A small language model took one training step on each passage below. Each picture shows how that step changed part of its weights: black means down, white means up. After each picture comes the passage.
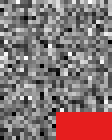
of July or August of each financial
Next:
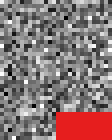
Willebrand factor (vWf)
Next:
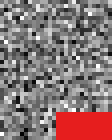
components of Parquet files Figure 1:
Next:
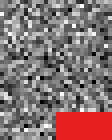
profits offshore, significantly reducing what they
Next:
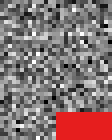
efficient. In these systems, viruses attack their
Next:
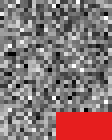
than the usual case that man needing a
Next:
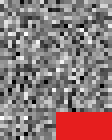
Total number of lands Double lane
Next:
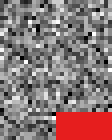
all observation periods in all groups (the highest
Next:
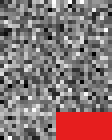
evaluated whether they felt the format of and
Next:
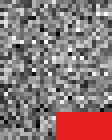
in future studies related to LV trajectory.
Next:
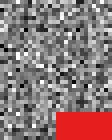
of microecology theory, the relationship among the
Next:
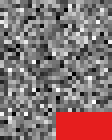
in the Nigerian population are not known, a higher
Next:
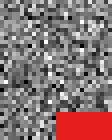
potential of this method in the educational process. The
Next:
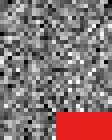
that other factors may be more dominant or that the
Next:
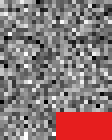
not exceed 17%. This assessment does not take into
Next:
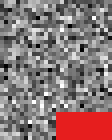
function of praxis. Praxis
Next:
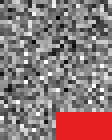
parameters have been kept constant as described above.
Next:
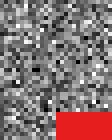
respectively; from this the quantities of Cl'
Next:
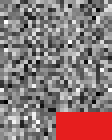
neglected. The study on operational and financial operations
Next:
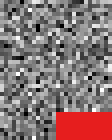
edge doping favoring enhanced
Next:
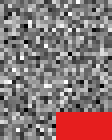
spectroscopy for large samples of
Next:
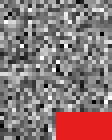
curvature of the axonemes We return
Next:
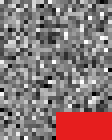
or *very low* control. In contrast, while
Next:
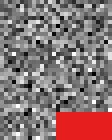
has higher probability of influencing the career
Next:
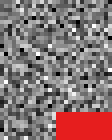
is paramount in achieving a successful
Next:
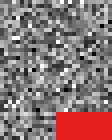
data representation from several camera frames at
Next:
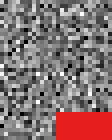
and the improvement of the criminogenic situation
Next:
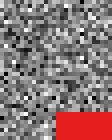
flicker Theta, gamma None
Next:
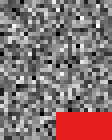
expertise in PE often lack the skills necessary
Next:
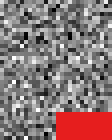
honesty and other noble human
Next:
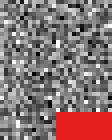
cooling needs management by providing tools to generate
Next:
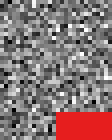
it is possible to develop oral and listening
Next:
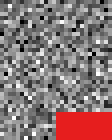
complete version with full responses ZEB34A A
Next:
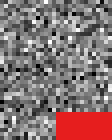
If the adapter is torqued
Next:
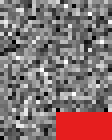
inadequate financing, the gap between
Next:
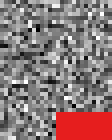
standing tests.¹⁹ This approach,
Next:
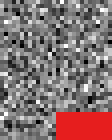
probes are absent (see Rezac
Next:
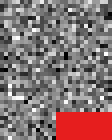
the glass-ceramic surface. After one
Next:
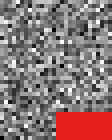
system. - Exhaust fan in
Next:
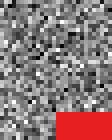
harvest Cropland F9
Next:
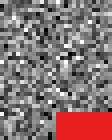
By cultivating a balanced state of mind,
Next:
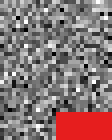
can't do that because the accreditors
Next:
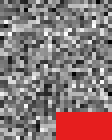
think of Mathematics. It is possible that
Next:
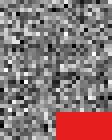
Republic of Korea, the importance of
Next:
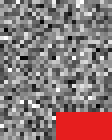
subsurface contour sections from the
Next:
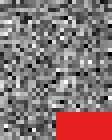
J. Jiang et al. [94]
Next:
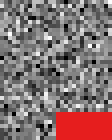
current study; thus, their effect may have been
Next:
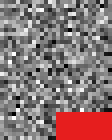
key components such as connectors, identity
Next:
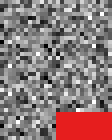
the profession and the social system of the organization.
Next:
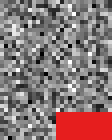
digital technologies in teaching and learning is a relevant and functional
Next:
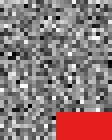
to the lab for calibration. They can
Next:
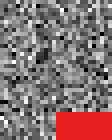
be trained and retrained on how to
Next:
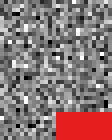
of sulfur is added to the solution,
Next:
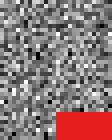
distorted sine wave with fundamental frequency
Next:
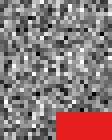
the operation assigned catchment area. This model
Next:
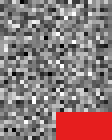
Nigeria based on strategic online search skills.
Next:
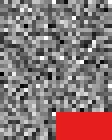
proposed methodology remains extensible to
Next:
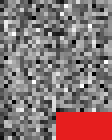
between measured and estimated data, and the linear correlation coefficient
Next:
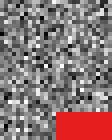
applying quality control procedures (NRT and
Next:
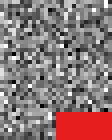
Returns and Refunds -
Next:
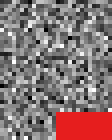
groups with different roles, interests and goals should
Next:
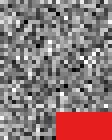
But it's insane that a bunch
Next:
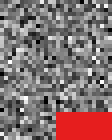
within the bandwidth. Among the
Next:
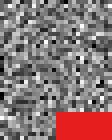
outside organisations. While the work of
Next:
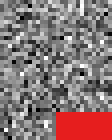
project. The 3 topics which are deemed
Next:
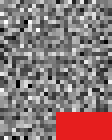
titrations and the amount of copper
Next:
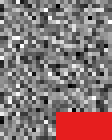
– Yes Does membership in this
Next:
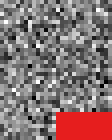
trial demonstrates that the diet adequately met the
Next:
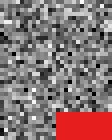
Robert A. Kitchen,
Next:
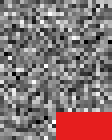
for near-optimal CVRP
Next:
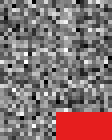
to... One of the regional scale meteorological
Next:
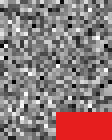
Excel and VBA environments were prepared
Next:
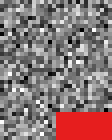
the problem case-scenario contextually,
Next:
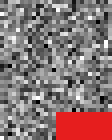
from powder to structured catalyst,
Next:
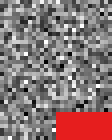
the discourses. As John
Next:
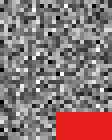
and methodologically [2,3]. A modern
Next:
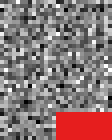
of environmental sciences, since environmentally induced
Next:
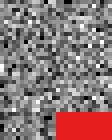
concern for these structures. However, experimental setups
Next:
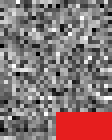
to citizens. One of the most essential public services is
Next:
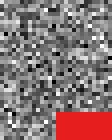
Palladium (Au-Pd)
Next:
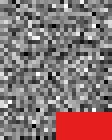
detective, a former criminal, and
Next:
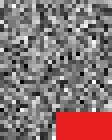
cells and plasma, the blood thickening
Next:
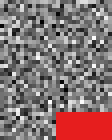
eighth-grade science textbook is
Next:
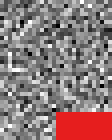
below. Over the last 15-20 years,
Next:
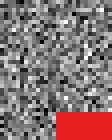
H., Machikawa F.,
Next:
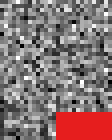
of the IC10 alloy. At the same
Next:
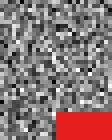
practice, often combined with shifts in
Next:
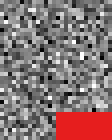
training in different issues like tolerance, individualisation
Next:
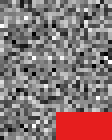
quadratic regulator algorithm based optimal
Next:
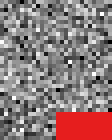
4. Adequacy level of elements Nitrogen
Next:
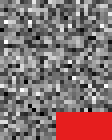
complex equilibrium between resident species in
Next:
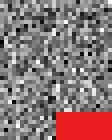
Requires significant computational resources and training data.
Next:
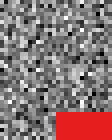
and normal structure delineation in prostate
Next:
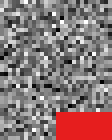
mean ± SD Laser side 21.42 ±
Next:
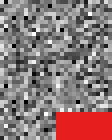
based on menthol, thymol and
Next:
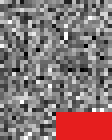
Juvenile Delinquent v.
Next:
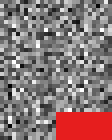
price information; hence, Nigeria stock market
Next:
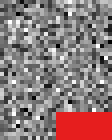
Fig. A.1. The model transmission spectra
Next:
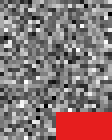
implementation of projects and programmes as could be seen in
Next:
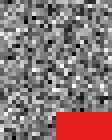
that conditions of acute class differences, income
